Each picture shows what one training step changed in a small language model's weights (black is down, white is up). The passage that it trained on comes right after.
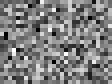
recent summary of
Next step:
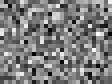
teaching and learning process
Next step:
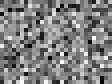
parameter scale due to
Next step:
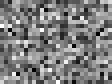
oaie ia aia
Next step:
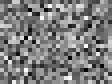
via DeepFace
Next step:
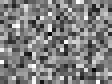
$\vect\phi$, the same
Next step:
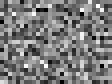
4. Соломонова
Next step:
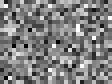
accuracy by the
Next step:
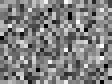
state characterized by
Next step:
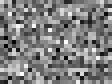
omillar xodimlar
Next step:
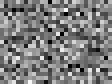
curve are discussed in
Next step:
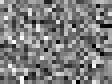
xos belgining nomi
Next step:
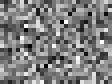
\cdot K\cdot \Phi
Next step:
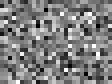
Bu o'rinda
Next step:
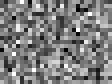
informação, entre
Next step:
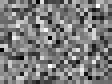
mean $\langle f_i
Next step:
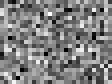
(c) clathrate
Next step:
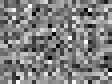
advantage over
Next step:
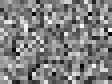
magnification & $G$
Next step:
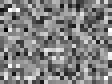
-го абонента
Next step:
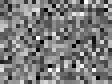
as $Nu \equiv
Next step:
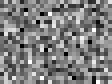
field is distributed at the
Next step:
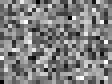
layer internal data
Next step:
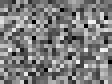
como fazê-lo
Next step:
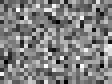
bir **tengiz** ul
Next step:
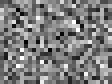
that disks universally form
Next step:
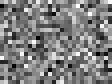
G.T., Chow
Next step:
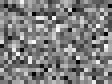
desta Convenção,
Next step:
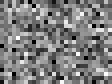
Ordinary statistical
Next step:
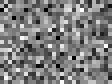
regime, Cooper
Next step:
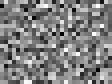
the concentration of each
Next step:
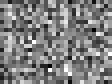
ishonchli anglab
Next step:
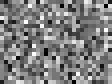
- Manque de formation
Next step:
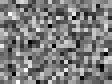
die Werte sehr
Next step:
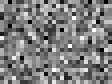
ligadas a gênero e
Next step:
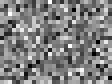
ushbu tolalarni
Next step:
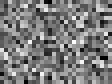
bath, since the
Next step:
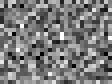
белка в моче
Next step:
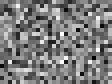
chief among which is
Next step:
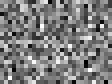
variables, the BS equation
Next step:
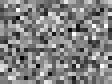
the fundamental nature of
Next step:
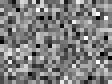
shear velocity and
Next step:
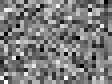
observations, and then compare it
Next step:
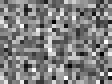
n'en est qu'une
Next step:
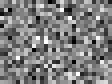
(DC) component, we
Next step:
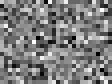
Mengliyev B.
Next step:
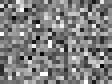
this choice selects
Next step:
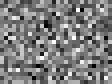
In macroscopic
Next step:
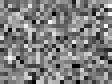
insectos que se
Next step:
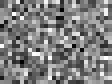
- xorazmlik
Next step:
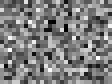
triangular matrix
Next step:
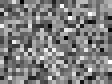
As/As-K |
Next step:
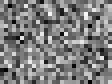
suggestions and
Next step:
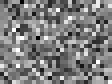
no medicamentosas que se
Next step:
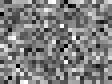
a spolkový
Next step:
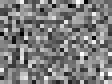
the spatial case.
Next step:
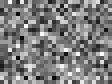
example, we consider an
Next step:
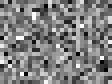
sulfur compounds
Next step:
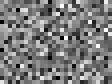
purpose. Many
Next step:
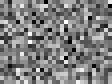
across subjects.
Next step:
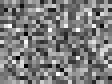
we have not explored. We
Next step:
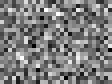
question of whether the
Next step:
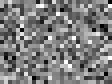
на єдність
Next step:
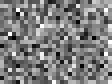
O sentimento de posse
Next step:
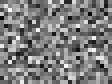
espacio de vida:
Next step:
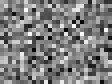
accessible and the very large
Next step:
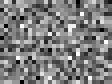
of voice production based
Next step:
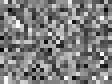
of distinct and
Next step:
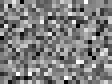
value that is independent of the
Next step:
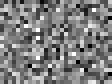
vergeleken bij
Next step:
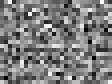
the multiplicative matching
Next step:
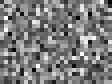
seek in gauging
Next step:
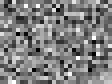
be performed in the presence of
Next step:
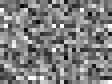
the trace class.
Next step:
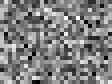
sensitivity for
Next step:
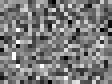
in the spectrum. Even if
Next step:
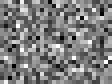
upwards. If the
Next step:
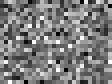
$E$ will interact with a
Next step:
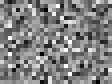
Figure~6. The
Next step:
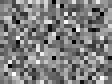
En este sentido,
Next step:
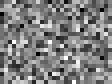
by quadrupole and
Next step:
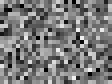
Кроме того, в
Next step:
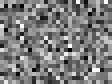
и проводится в
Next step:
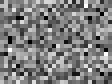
desarrollo de
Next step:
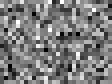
обязательств без
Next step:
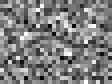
major problems noted in
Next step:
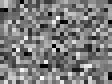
computation, wherein an
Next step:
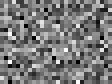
корективи в
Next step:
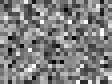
or 3 times less than
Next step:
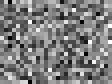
profissional nos tempos
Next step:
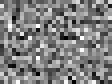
the short period
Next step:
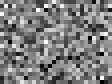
bo'yicha arqon
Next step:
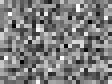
genomen worden
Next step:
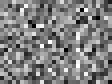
prefactors $\alpha$,
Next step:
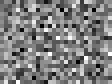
encontra-se representado o
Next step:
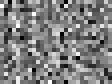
educacional, pois com
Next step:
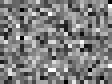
judul Hubungan
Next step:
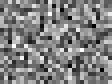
l'autre »
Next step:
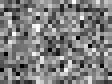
terorisme masih
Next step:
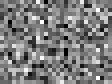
tanggapin at
